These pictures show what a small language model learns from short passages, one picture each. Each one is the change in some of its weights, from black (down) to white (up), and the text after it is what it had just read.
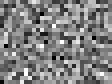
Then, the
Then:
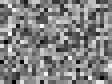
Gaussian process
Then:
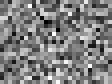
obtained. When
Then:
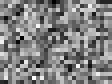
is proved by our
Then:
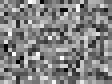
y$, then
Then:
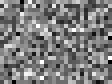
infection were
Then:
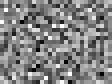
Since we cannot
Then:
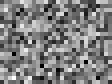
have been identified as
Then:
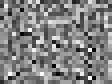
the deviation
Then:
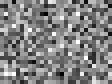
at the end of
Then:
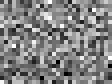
there exists universal
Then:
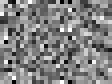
component, we have
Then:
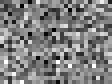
comorphisms is
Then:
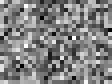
is used, which
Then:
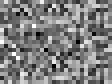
report of
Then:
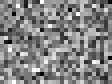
$U$ through
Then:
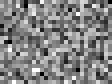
$V$ with
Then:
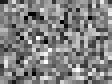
process so that students
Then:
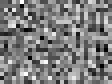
=Z \cap
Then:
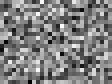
satisfied as in
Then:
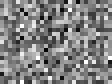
is greater than
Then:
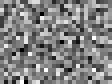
Then we applied the
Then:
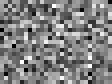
reduction of coefficients*.
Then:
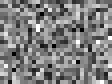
And it is
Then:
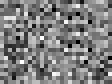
cocoons were
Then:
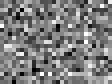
to $X$
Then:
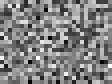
elliptic regularity
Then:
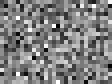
of Theorem 1,
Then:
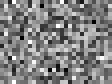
the shoots
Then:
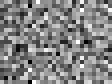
expert using its
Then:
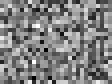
ce ne
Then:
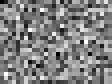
represented by
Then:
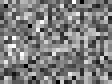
$\mathbf A$
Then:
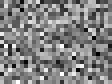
the strategic
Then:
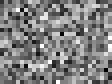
a marketing strategy
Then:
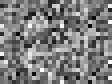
and release
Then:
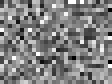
in trends
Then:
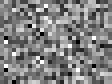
what it is
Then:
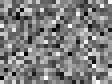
to the true
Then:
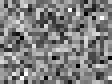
can solve the
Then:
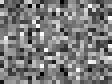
of tuple
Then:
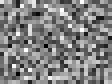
its manifestations
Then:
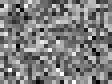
and its application
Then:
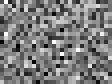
tree, and to
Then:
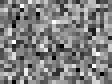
that the proposed
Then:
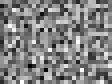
Cash on
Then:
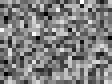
Corti is
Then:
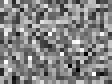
this process can be
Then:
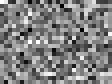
paper is that of
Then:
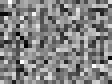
and obtain:
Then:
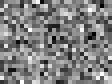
well-known during
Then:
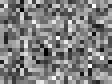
in quality. In
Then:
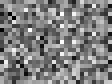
and comfortable
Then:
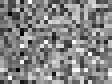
an individual variable.
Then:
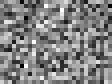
are at most
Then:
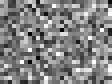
area. These features
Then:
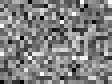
a tire is
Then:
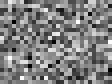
analysis of six
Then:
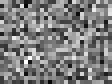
Reality by
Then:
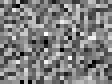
Conway and
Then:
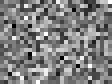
what is needed to
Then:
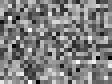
argument in the proof
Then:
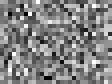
be made.
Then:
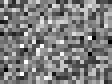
consider when evaluating
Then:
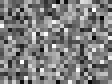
to directed
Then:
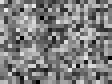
is used to
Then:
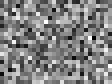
plots of
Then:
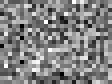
theme of
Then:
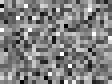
or more parts of
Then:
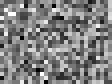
the late
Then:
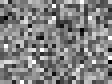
measured by a
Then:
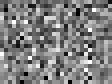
to handling
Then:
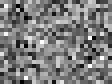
and efficient
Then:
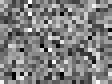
education of the child
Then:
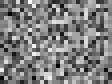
an estimated
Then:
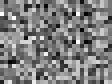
Extent of
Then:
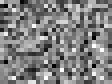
Like |
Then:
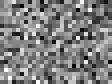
were applied as
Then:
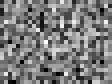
the constant \[
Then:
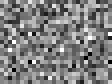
was treated
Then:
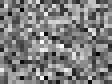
the evaluation of
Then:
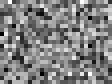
portal and
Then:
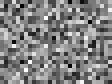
goals are already
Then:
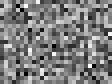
and as it
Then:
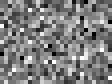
contacted at
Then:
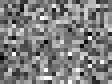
time for each
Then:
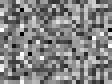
is a critical condition
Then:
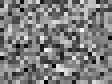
the experiments to
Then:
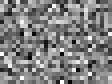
alternating diagram of
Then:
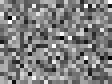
are losing efficiency
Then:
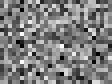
the value of
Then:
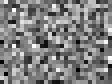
whose root has been
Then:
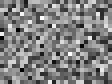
$$ For example,
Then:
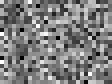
of the particular
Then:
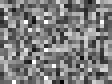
given. ##
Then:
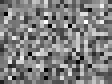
free if for every
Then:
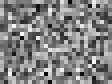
that since all of
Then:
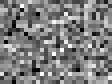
that $X$
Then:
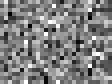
certain conditions. The
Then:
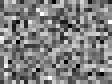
we formulate the
